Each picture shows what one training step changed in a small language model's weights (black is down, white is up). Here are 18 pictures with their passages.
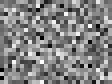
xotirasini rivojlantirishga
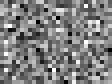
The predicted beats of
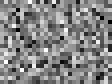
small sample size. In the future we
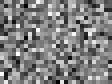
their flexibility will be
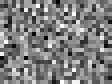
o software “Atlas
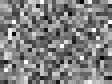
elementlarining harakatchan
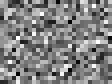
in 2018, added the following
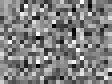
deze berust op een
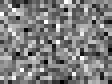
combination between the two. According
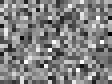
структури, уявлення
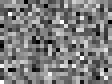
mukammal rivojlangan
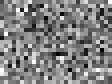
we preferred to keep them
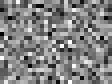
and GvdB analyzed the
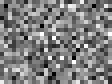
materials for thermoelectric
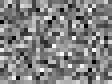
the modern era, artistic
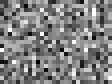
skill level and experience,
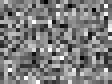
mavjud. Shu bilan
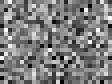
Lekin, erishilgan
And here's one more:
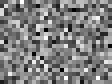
рынке РФ»
